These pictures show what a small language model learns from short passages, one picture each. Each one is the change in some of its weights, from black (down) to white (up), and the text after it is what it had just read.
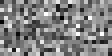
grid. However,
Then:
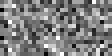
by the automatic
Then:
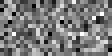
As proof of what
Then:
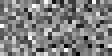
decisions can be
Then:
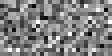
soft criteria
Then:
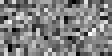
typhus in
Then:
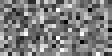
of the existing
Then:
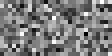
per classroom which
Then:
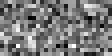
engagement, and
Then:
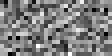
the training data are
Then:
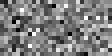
significant decrease in
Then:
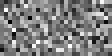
spreadability values
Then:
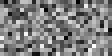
a lack of
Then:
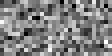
providing images.
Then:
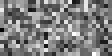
channel gets
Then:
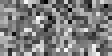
analyze the influence
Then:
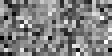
industry had
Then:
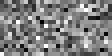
same composition, by
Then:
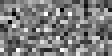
trained on a
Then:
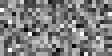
classes will most
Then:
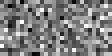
payload of
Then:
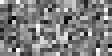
presenting its generally
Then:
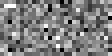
no indication of a
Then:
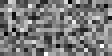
8 August
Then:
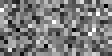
publication in 2014
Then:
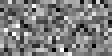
effects of constant
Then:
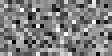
Junctions between
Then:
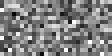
to spring
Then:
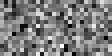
is ensured due
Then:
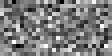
into two main groups.
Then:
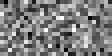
the grains, which
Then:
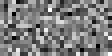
world is no longer
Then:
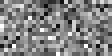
well as quickly
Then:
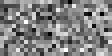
8 Print
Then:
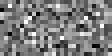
- Promote and
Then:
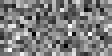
for capturing a
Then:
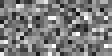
beings have been using
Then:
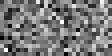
have been reported to have
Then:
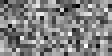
ecosystem management
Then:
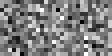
in Oyo state
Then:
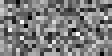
color remain at
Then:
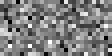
with most Greek
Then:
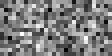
India, and were
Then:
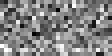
study made it possible to
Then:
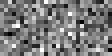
effects of climate
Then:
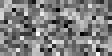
US of using
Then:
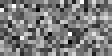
emerged from the
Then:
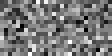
in the literature
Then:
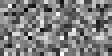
*Between*, but
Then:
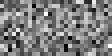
user distributions used
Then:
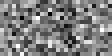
da je
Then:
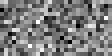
sample pool had different
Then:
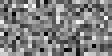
propeller area
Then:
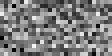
represent the relationship between the
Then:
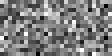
physical activity created
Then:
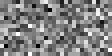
responsible of River
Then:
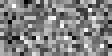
keeping other
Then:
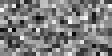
exploitation level
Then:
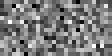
alone do not
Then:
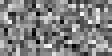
wheel of the main
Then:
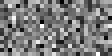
no feedback
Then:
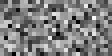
are commonly found in
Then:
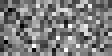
study the teaching
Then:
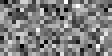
a small difference
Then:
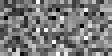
in concrete is
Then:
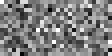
in rats
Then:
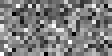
Research Article
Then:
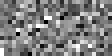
is thermally
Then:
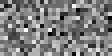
small logo is
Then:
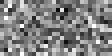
base course
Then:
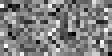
& dearest
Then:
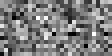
to Paul
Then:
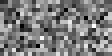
study groups Mode of
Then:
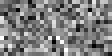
development of the elective
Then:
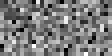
focus on the first two
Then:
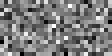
and influence of the
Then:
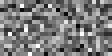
as the sum of
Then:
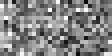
and Etienne
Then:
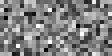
cannot exist,
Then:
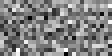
pluralism are
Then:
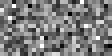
of Activated
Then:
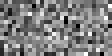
were performed during the
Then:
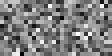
even in ANI
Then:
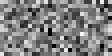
of dietary
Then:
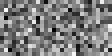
of material is been
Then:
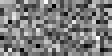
N = number of individuals
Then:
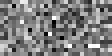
of very high concentrations
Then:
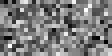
a first step,
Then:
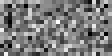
governmental and
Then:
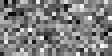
is a direct relationship between
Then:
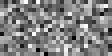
one another in
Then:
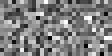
points out some
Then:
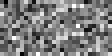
the question of the
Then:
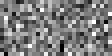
Second Law
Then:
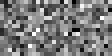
more attention in
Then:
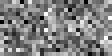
passed through a
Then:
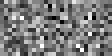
of Interest The
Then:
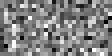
SIMS over
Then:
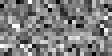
result in significant brain
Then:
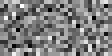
way to save the
